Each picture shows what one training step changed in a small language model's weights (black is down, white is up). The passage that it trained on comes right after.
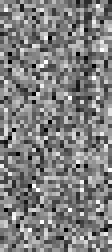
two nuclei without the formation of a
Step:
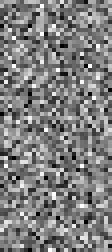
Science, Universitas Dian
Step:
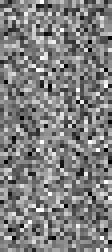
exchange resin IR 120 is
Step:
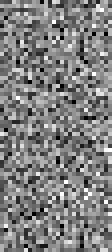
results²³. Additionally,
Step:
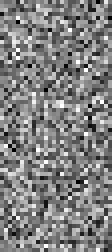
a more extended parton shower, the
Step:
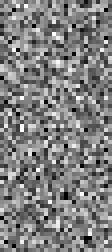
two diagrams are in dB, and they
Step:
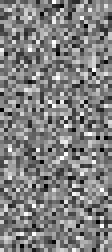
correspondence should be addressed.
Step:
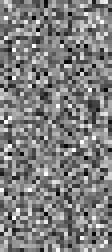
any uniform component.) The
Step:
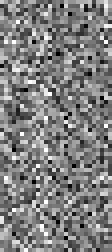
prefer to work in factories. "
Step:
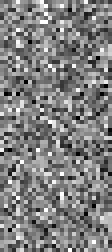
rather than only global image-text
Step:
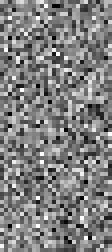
estimated number of slaughtered
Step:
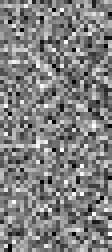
women football players in
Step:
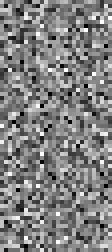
measurement merely reveals those
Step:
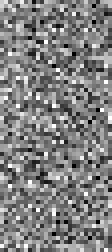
other than editorial changes. The second
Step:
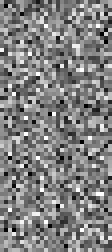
in Jalandhar Despite the
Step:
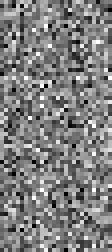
wavelengths may negatively affect
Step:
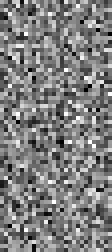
highlights that elderly women
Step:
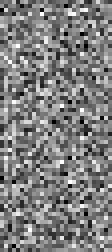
a bit more subtle. It is well
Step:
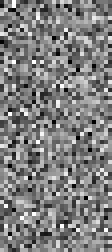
of Yield Achievement After
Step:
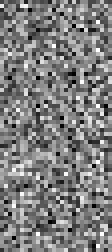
that any open system existing far from
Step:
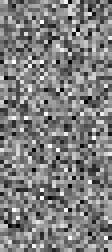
these diseases are known to be of
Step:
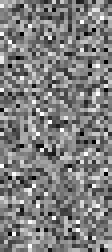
from the limiting regimes to the full
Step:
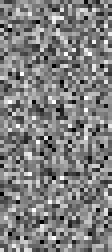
for additional management measures, and maintain
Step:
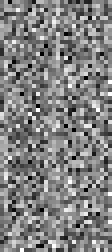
Biofield Energy Treatment
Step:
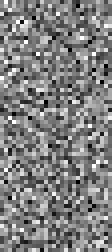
more tedious, requiring the
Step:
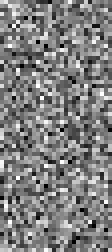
the coating at a slower rate.
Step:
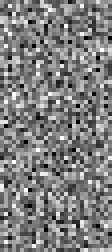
The Unified Modelling
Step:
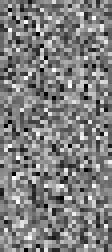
cases highlight the importance of individualized
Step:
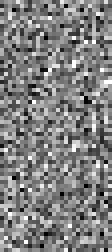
- (1) Although the creep
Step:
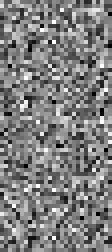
financing plans, considering a
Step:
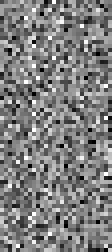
over the 9-dimensional parameter space.
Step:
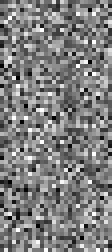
prediction power of physical activity behavior among
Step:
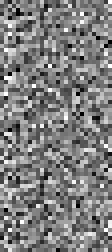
books, journals and
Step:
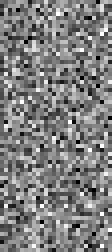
UT, the positive magnetic flux increased
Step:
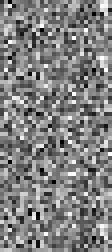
NEM | GWW | AIG |
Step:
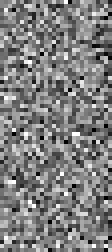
selection pressure appears to optimize
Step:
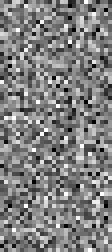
internal eye pressures from
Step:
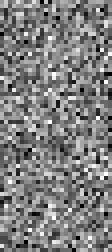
large bandwidth of Q-filters is
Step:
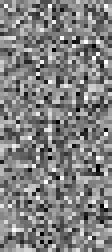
modeling Project Delivery -
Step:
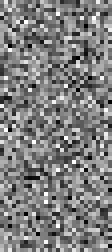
increasing the likelihood of
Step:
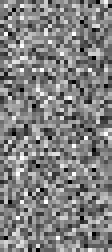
used, but have not been fully effective in
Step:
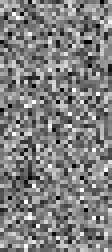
35 are the microglial cell
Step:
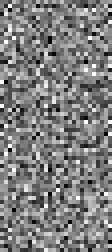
security. The aim of this study is
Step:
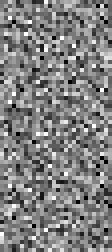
Bootcamp. We have trained
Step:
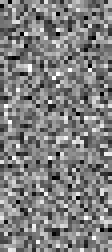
subjected to be stirred for 2
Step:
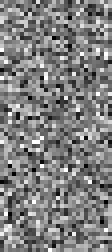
test set of 79 dialogues with
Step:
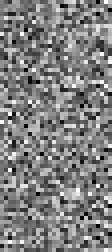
Therefore, it has been suggested that the
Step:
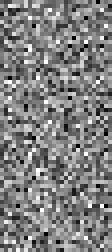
local surface currents and magnetic fields, and
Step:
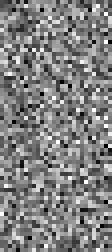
up to 12. The images were then
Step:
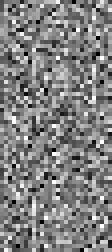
Albania, economic development,
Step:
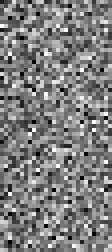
perturbation theory at the level of the
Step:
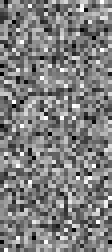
$\nu_\mu$ rates in near and
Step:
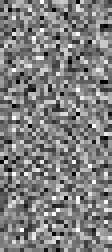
versions, clone detection for
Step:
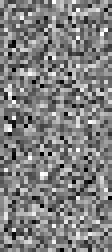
and is now entering the design and development phase
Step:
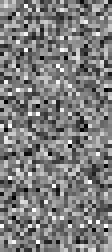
where $\kappa^j$ are the indices of
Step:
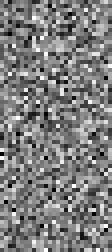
Ego. He actually is the
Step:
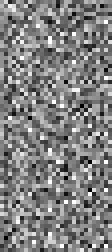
Ridiculous but resonant, this
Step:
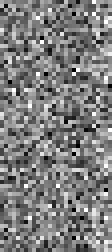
regulator like dimensional regularization we
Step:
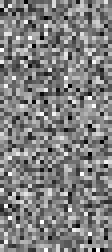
the longer reaction times that allowed to
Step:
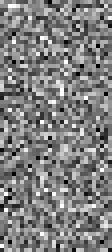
and hoop direction of pattern as
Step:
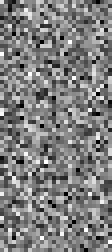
problematic for very large datasets
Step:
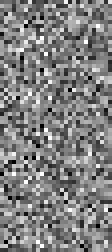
winds that appeared to have been
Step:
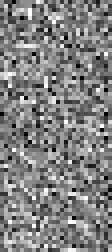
is also performed for each scenario,
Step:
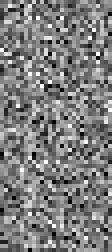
relativistic low momentum dispersion
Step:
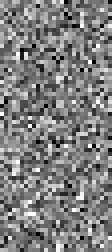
number of the resulting algebraic system
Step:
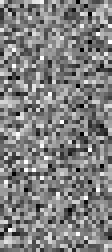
minimum energy variational principles and
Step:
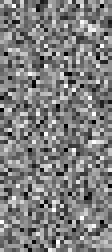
is a correlation between Return of
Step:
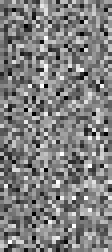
prepared from A. R. quality
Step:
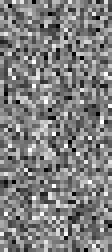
of chemical distributions we might
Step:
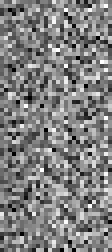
and no personal information disclosed in the analysis
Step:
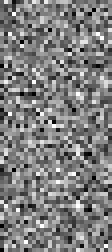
the active site are affected, due to
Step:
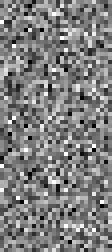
It is helpful that eq.
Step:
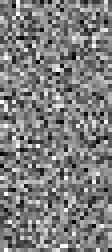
the most important aspects of cytology of
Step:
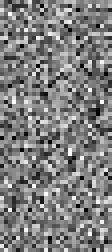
by the occurrence of abnormally low
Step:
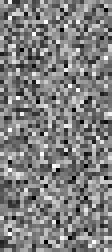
the calculations as shown in Fig.4
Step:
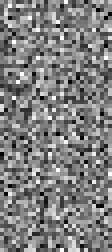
your institution. In-person
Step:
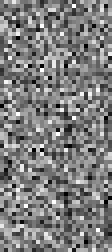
interval between two-time intervals
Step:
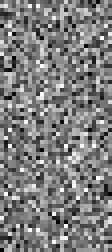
of the initial infinite system of equations.
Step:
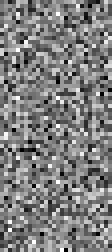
the entire world-line. The
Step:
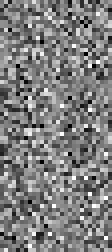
wave functions. For the density integrated
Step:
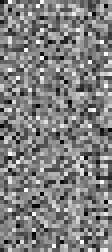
on the area of the patch,
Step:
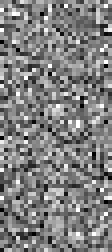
which are not occupied according to the
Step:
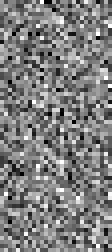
display a transition from an indirect
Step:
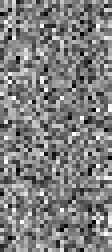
Addition; Nutritional;
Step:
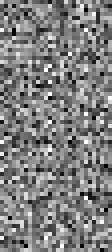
of the scalar field with spacetime alters
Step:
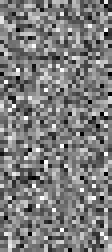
$\mathrm{R_p}$ are the
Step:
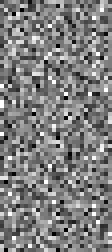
the time of submission. This had no impact
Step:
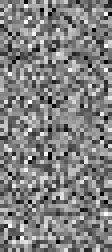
changes with time, which leads in general to
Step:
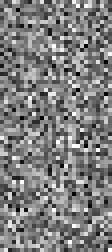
dispersion, and flux in \S
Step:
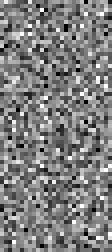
Figures \ref{histogram}a
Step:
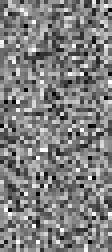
\frac{1}{\Lambda \eta}
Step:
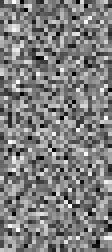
perspective, contradicts our
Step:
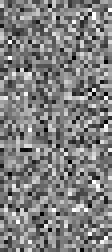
about their privacy, and are generally
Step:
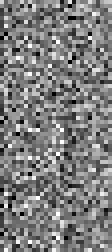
relative and absolute frequencies for
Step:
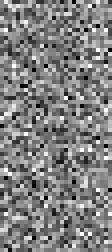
Kuanysh Tusupbaev
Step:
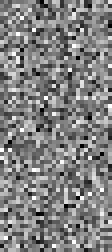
predictors within each chronosequence was
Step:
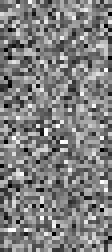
members to enable haplotype
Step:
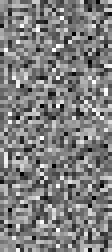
for colleagues, research participants,
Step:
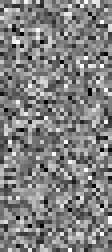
each module was chosen accounting for
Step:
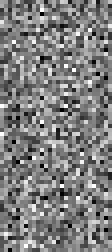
`#1'. Using the pattern
